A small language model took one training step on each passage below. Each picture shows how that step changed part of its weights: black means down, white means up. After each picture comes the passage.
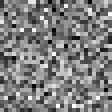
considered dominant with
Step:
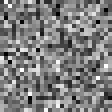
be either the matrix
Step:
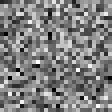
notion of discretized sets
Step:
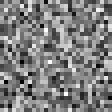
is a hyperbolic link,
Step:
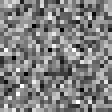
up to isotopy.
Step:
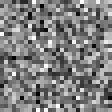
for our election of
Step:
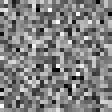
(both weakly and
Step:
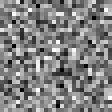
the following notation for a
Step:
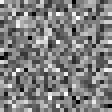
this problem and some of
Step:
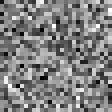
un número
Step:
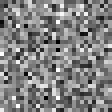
узлов и
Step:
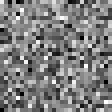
perfiles del
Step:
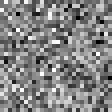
version of) valley
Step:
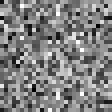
primitive cycles,
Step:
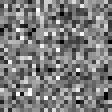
the spectrum of the
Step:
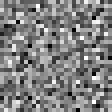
would be expected to be
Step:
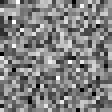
object does not have this
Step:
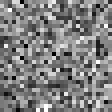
de producción de
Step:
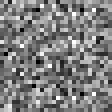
e sexo. A
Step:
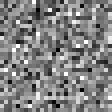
The two remaining dimensions on
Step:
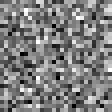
the first complete solution of
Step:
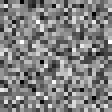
restored and
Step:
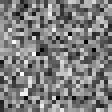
pela Universidade Federal de
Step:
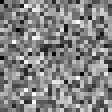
Conclusion Au
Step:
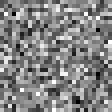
independence, we
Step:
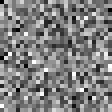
tra domande
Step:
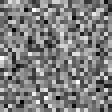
merosdan foydalanishga
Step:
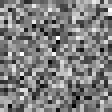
No gráfico
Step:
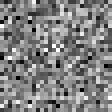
The starting point in our
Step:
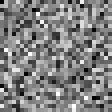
uchun o'z milliy
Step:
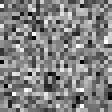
The spectral sequence determined by
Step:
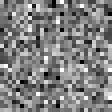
is the set of vectors
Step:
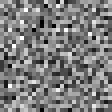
solitaire game
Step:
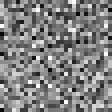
doctors around the
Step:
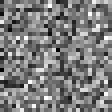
there exist $\tilde
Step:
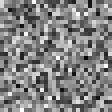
publicado por
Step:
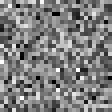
utilizing the simple algebraic
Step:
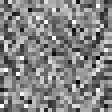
So it suffices to prove
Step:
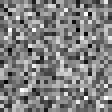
Technical University,
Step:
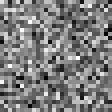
amenaza importante
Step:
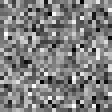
1 Regulador
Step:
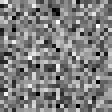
if and only if the
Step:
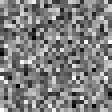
Sidon, occur
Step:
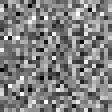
famous question
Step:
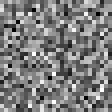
$A$ be a
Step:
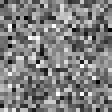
marco legal
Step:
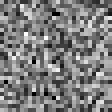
te bespreken
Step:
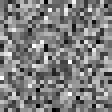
S$ is strongly
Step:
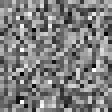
en discordia que
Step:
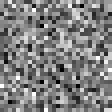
afstand te nemen
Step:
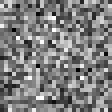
to distinct relative position of
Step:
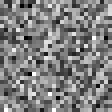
set, thus obtaining
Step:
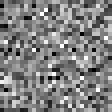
time cannot be provided.
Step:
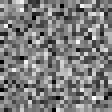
E quyidagi formula
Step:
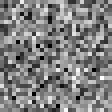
approach operates on the
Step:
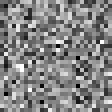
человека и
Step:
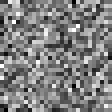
it does not change by
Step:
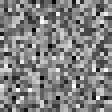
This article discusses the
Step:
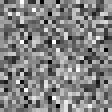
elaborate on a class
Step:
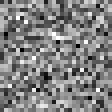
do que natural, pois
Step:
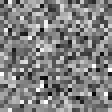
quindi rappresentata
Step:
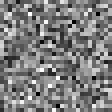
to provide calculating
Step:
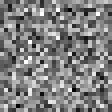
proof to estimating the
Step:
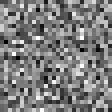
a todos os bens
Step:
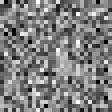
completing tasks,
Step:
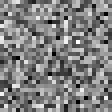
high dimensionality. In
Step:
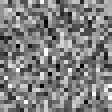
de la collecte
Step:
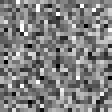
von verschiedenen
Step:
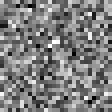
Hayot jarayoni
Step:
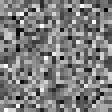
is said to be a
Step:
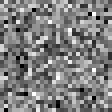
shikoyat ,
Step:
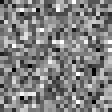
From this the mean and
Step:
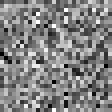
puede observar que en
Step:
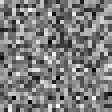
of any number of such
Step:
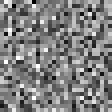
Hamming distance between
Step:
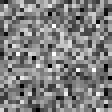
gives a map of two
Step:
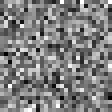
be at the distance
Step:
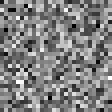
types of low-rank
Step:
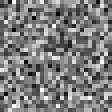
$u \in
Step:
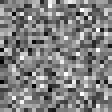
curve we have that
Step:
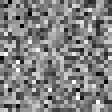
three} \author{
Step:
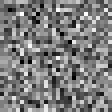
alumno, en
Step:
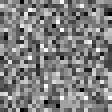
is the real span of
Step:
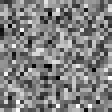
element of $H$,
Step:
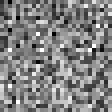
W$. Denote
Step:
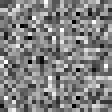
is defined with respect to
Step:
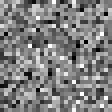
methods. The research results
